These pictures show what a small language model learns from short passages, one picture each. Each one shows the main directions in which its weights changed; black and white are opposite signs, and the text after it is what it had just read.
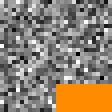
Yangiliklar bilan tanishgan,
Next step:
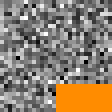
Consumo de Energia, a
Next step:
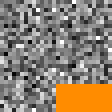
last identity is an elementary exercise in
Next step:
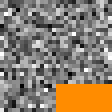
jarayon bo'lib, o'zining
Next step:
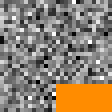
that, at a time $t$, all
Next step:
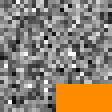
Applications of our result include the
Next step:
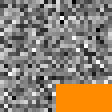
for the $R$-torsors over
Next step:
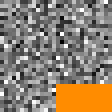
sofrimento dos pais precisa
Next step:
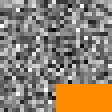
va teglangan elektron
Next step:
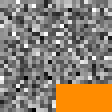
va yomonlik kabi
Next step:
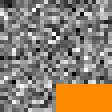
informações e métodos,
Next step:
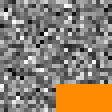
формуванні соціальної
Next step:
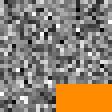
shall show that $\phi$ induces a map
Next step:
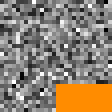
sarebbe più considerato come
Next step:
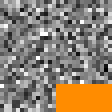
chidamliligi deb
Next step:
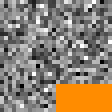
ese programa” (p.
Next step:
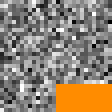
manterem em respeito,
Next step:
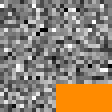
in Italy, and little
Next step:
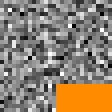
-\sigma_3$, and there are
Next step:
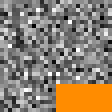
and improvement of assistance to
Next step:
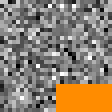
long-run expected average cost corresponding
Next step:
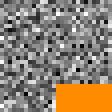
presented closed subschemes of $\Spec
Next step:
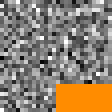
mohiyatini bilish bizga
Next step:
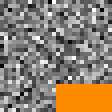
\end{thm} Before proving
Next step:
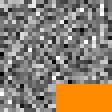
na cidade), uma narrativa
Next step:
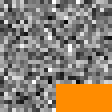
the space $W_-$ (resp.
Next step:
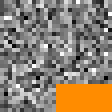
uniqueness holds in a subdomain where the
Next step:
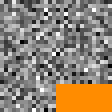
\times Q$, $R$ holds almost
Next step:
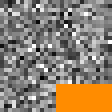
Esta integração é impulsionada
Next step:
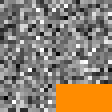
there is a variant of this result for
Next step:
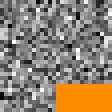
by Theorem~\ref{main} the identity
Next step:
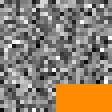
rawat inap dengan menggunakan
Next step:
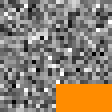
ijtimoiy bitim deb tushunishimiz
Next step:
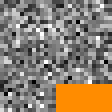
and Technology, Aligarh
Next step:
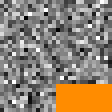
1\leq j\leq d}$ is
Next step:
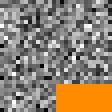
as a Wronskian of the expression
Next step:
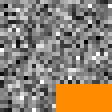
Mă așteptam
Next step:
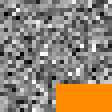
bo'yicha me'yoriy
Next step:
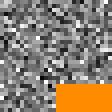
defined to be the maximum of the degrees
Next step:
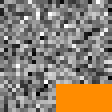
by considering a uniform wind of 8
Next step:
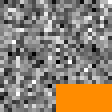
if curves $C(i)$ are
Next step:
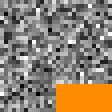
of generalized hypergeometric functions in the solution
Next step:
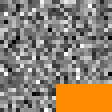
so-called "short step",
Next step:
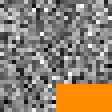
allow the simulation to reach the final
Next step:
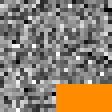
a la Estación de Santa
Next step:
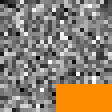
специальных предметов
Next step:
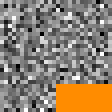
C to this exact sequence. If the fiber
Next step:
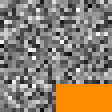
channel, in line with theoretical
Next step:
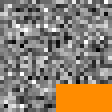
\quad \begin{bmatrix}
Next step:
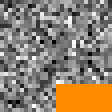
бути дискримінації
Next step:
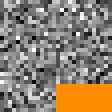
boshqarilishi ham aynan bosh
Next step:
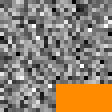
corresponding spaces have much in common with the other
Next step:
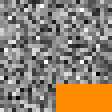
promueve el trabajo en equipo
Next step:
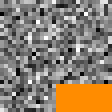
xususan, BMT
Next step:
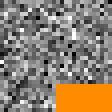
type $(p,q)$ of the periodic
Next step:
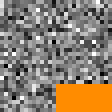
\right) \right) {\frac
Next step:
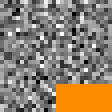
sifat permeabilitas yang
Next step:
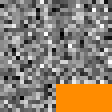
and static solutions to imposed
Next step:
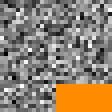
И от этого, какая
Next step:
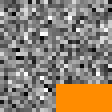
respect, although AI tools and applications
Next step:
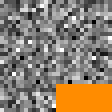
izlashga olib keladi.
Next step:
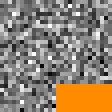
The heart of the proof will be the
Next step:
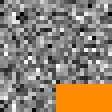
MANSOR, M. **A
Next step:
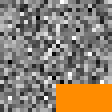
over $\F_q$. Hermitian
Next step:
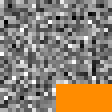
Kurztgutachten im
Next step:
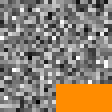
{S}chr\"odinger equation
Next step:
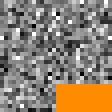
then, since we may assume without loss that
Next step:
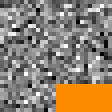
compositions traumatic and complicated
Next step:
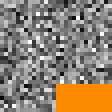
верующих друг от друга
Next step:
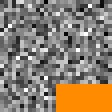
U}$ for all $t \in
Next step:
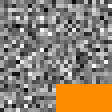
} } \quad \quad \quad
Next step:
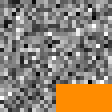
ma'lum vaqtida,
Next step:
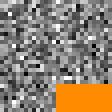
um papel social que é considerado
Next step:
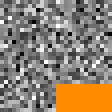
test problem at $\lambda = 0$, now
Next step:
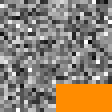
lavorare. Per quattro
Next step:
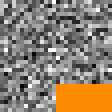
the $2$-dimensional affine space over
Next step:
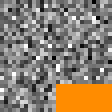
For instance, it gives the number of
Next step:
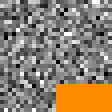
the middle of the reactor
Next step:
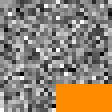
Colombia ha entendido el
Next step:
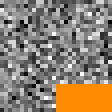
use the word ``proper'' in
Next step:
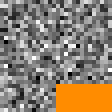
we are able to present the dual form
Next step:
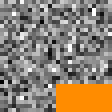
way as the lengths of all edges are
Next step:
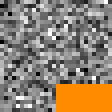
la UNAM, así como en la
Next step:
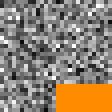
we get the result. $\eop$
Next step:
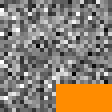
some features that mathematical models of
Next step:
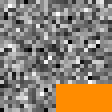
під час несення служби
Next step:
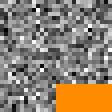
corrobora com os trabalhos
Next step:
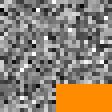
matrices corresponding to the four connectivities in
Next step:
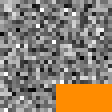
поховальних ям.
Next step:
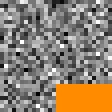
with all data equal to $0$
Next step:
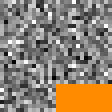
This result has been successively
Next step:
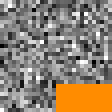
дополнительного развития
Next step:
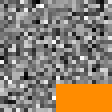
artıracak gerçeği
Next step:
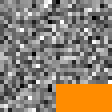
Usta Alım Komilov
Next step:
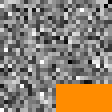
en las comunidades.• Las
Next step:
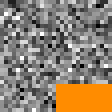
O'zbekistonda ko'plab
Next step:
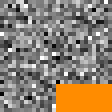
par $\mathcal P_{s_0}$
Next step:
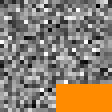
través de un modelo CFD
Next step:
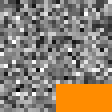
o'z ichiga qamrab
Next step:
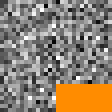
Modern Vocal Performance
